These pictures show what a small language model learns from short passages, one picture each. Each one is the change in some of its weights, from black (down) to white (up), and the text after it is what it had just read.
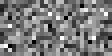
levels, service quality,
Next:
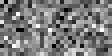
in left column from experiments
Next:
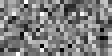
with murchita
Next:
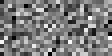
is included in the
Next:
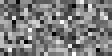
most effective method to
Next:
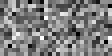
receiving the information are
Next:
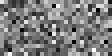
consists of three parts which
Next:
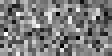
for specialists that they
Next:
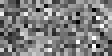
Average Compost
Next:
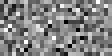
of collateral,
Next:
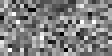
Anusha T.,
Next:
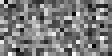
a certain number of random
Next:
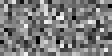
thick (Fig.
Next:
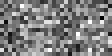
A SCALAR
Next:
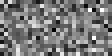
the mean percentage of recovery
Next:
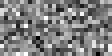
carried out. Fig.
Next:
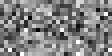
Almalki A,
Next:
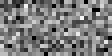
list includes the following
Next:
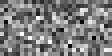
related to the scheme,
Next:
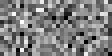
and gender, were consistent
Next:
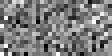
European Diamond
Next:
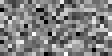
College London,
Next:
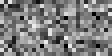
the small and distributed energy
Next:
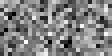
school education and universalisation
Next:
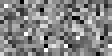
arise from conditions at
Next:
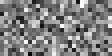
transition state would change
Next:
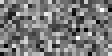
and most of these farm
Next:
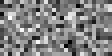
grid requirements and definitions",
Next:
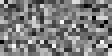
a reliable parameter for assessing
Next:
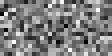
contexts, but all have
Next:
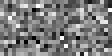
4 UKAid
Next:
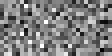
covered a total area of
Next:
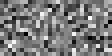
is small, and most
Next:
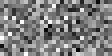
bile acid resistance as
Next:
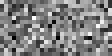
is an intermediate
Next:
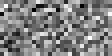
to Nextera
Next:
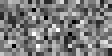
or tamed by
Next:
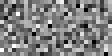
of questionnaire is one of
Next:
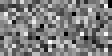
therefore, rejected.
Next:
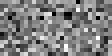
students and also on the
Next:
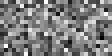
release emission gases and
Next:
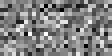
strengthened those efforts by
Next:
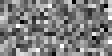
regular soccer training
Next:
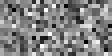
research approach with one group
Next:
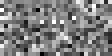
generosity brings
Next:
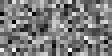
it is seen that the
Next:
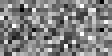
2. Relevant
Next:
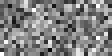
In the last three years
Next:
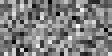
normalized data,
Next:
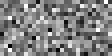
The farmer must
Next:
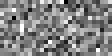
mutilator is
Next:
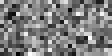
and GRC In
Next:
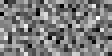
road (Fig.
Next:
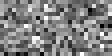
predictions. Figure 4.
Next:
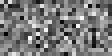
the researchers developed an AI
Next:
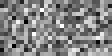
using closed ended questionnaire
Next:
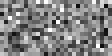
network with sparse
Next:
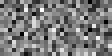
first criterion is
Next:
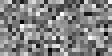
plays an important role.
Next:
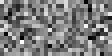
to academy database
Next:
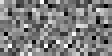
group (A,
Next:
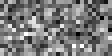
on the strength decreased as
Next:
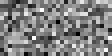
have already suggested that the
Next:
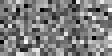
second-scale delay between
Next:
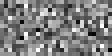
Coordinating networks
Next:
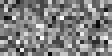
from his time forward.
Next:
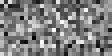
the development of human
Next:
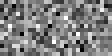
of any disease and can
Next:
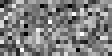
also used. Depression
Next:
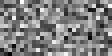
same model of operation,
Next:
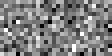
will be manifesting the
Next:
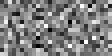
If a shelf
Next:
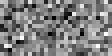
and there are many applications
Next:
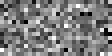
discussion of where the data
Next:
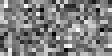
the chemisorbent
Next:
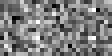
Trans abdominal
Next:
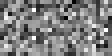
from the Ethics
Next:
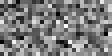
some other sections of
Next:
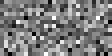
being deeply felt
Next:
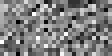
drawn before.
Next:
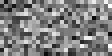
used to validate the model
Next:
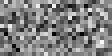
also limit the search to
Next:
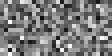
a child who finds
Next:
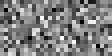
payloads more
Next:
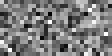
Instrumentation and
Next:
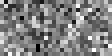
a continuum between
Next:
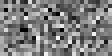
cloud based support, necessary
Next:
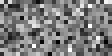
the operating system that
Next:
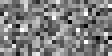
Law, but it does
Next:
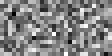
factors and causes of
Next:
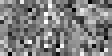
internal fixation with
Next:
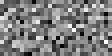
ways. The first is
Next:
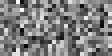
injuring ¹⁴
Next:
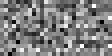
area all along the sensor
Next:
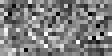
are represented by means of
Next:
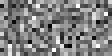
will enhance the business contribution
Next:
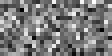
political analysis of institutional or
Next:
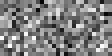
growth. The introduction of
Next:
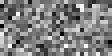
LFIA in more
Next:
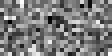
on tunnel lining
